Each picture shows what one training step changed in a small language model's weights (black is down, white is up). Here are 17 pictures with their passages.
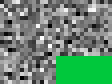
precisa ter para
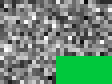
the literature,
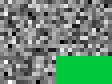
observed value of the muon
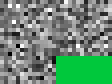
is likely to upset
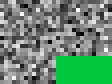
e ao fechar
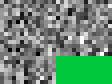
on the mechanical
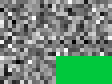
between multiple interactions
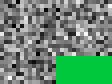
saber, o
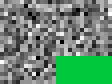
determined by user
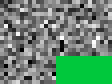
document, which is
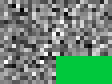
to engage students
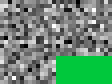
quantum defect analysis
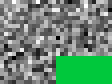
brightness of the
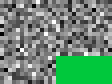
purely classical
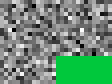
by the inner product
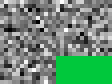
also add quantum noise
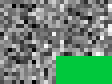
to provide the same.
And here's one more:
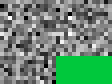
an optimal treatment
